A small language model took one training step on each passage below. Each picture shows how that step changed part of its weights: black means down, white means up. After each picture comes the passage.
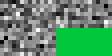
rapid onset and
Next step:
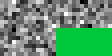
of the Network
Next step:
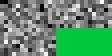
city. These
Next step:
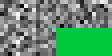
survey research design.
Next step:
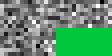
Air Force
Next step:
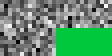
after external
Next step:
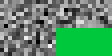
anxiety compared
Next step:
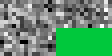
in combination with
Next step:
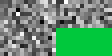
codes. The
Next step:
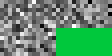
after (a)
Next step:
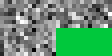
has picked
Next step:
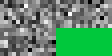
representatives are
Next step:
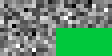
to do with
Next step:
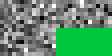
be contaminated
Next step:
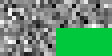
the typical heat
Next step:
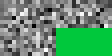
Henry coefficient
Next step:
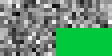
example shows what the
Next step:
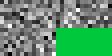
obtained from all individual
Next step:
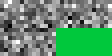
mean values of the
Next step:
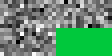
hormones is
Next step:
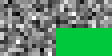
following, the risk
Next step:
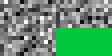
and key,
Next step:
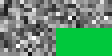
study lipid
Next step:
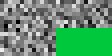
chemical recovery
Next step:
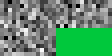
sample extraction include
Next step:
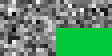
of a Square
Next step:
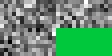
is in the
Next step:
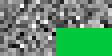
lengths. The
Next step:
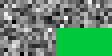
as a model of
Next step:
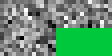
been found that
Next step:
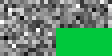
the system. This
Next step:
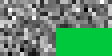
a major concern.
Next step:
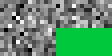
The second stage consists
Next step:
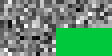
total workflow
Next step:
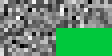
activity. The current
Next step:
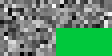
the composition of
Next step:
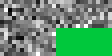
the results derived using
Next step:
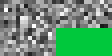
organizational framework.
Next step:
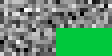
they developed and
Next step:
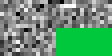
life, the more
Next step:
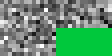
for the task and
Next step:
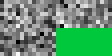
yet also
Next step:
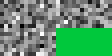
no conflict of
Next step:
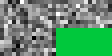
responses occurred
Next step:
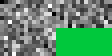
value of BI
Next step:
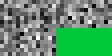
data. The study
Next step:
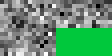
raised at
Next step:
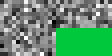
this study,
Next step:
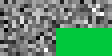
are a type of
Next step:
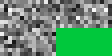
the study. The
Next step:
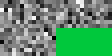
requirements are met.
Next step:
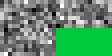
Platform will be
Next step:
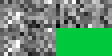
lighting of streets
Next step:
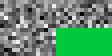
Concerning the
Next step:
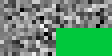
accessible. For
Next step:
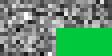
remaining open to
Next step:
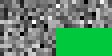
consuming TV
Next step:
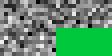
origins and results
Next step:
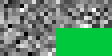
communication channels by
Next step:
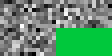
the face of
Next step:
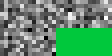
strategy of the
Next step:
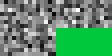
forest type.
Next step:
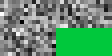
significantly differ from
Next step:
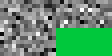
of microwave
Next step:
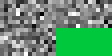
State Institution
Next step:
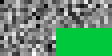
finish his
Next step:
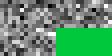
scale systems using
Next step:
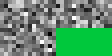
The signal with maximum
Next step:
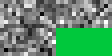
is increasingly
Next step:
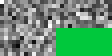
to let the
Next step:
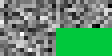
to post head
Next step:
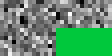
policy includes various
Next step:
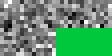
mean values was determined
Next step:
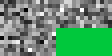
those obtained by
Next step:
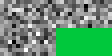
of their work:
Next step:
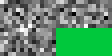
other industries are
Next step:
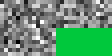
interest (be it
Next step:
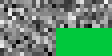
the light of these
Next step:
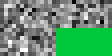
discrimination and
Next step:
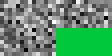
generated records from
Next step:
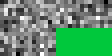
human and animal
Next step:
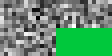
must be known and
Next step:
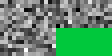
be low The
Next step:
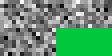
emotions with
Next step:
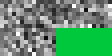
is placed on
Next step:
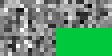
urban consumption were the
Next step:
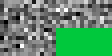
methods. Therefore,
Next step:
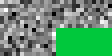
dissertation work
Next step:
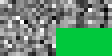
why not?
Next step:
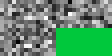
of the media be
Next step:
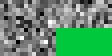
To create a
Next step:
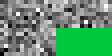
HPLC technique
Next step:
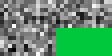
and to provide
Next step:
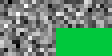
analysis displayed in
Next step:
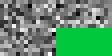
in this discussion paper
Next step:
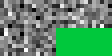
[7]. Figure
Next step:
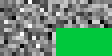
dataset. Station
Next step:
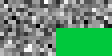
postage percentage of
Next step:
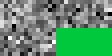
in teams at
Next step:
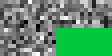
P \xi
